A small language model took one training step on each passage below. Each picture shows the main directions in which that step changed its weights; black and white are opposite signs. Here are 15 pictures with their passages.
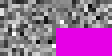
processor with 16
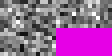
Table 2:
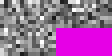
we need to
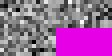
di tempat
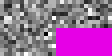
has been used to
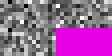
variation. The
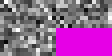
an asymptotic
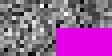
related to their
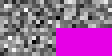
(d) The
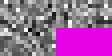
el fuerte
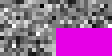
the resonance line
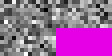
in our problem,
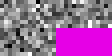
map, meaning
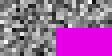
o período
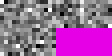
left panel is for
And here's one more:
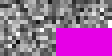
of leading
